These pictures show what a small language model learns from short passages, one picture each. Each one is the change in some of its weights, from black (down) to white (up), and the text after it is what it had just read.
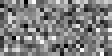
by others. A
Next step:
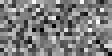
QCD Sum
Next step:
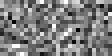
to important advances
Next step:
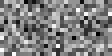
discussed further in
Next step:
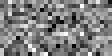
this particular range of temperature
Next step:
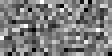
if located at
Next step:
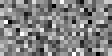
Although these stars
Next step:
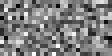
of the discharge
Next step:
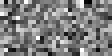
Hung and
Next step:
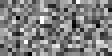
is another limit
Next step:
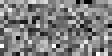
dec}$, resulting in
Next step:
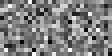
data interpretation.
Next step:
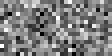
adversary in order
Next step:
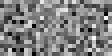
charged with
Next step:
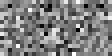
in k2 and
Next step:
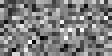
a lack of
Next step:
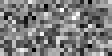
coordinated work
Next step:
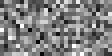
as high as in the
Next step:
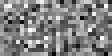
temperature maps, we
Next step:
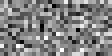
the random access
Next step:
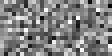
contours are
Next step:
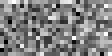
later on the state
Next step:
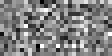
the node with the
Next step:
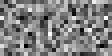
four loops,
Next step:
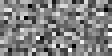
Here, we have
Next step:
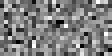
most of the models,
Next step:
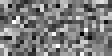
of the resistance
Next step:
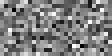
an account of
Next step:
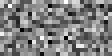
to orbital
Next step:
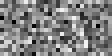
stars at Solar
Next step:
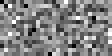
with lower identifier
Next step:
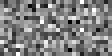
and CTN,
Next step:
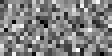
advanced SE
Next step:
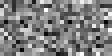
symbol of 6d
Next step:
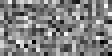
the latter,
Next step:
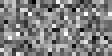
obtained for the first sample
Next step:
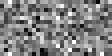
with the corresponding impact
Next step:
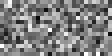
with the nonzero
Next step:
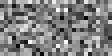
the radio emission was
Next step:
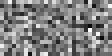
the simplest
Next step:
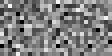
parameters and different scan
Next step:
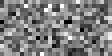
| Genuine
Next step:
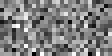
\kB T
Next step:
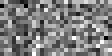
the knowledge of
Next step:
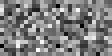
effect on MD coupling
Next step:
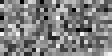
reported disorder
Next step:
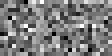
the location of
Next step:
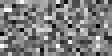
mass distributions of
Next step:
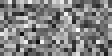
the following result:
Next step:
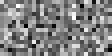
time. IDB
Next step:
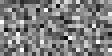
as proposed does not allow
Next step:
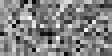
process are given in
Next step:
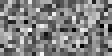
we focus here,
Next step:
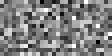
at the node and
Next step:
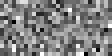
Various types
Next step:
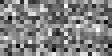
each target, it
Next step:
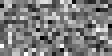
of the results of this
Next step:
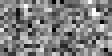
extraction, respectively
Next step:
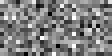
indicate ADS
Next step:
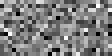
cases where there are more
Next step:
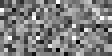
TC models are
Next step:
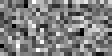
the LDEX
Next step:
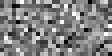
$\rightarrow$ 85
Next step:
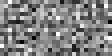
flow, the flow
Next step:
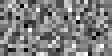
we investigate
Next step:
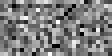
$D \rightarrow
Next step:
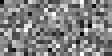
Comparing the
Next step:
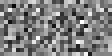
spatial information
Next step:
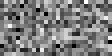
areas where a signal
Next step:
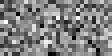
have examined if
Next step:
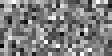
layer of the
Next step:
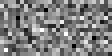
around its first
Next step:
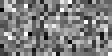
results according to
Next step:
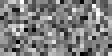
that is caused
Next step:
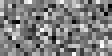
and traverse to the
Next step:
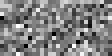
resolution energy but the
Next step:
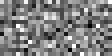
for the fcc and
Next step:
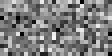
limiting value (see
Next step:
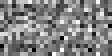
the phase shift
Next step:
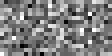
time, about 130
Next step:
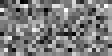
Two Micron
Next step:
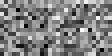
loop operator,
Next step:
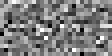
massive phase of
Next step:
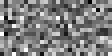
can still be
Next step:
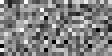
the scattering matrix
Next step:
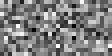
and in order to
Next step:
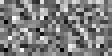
thermodynamics is
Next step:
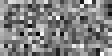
variables can be
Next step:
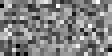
of order zero.
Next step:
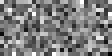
& \checkmark
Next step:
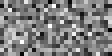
They support
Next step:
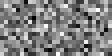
medium size
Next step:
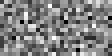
it into the model.
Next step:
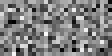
chaotic feature
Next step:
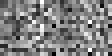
where \[ \rho
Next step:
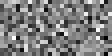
might be more
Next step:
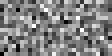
can contribute to
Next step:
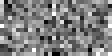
And yet it
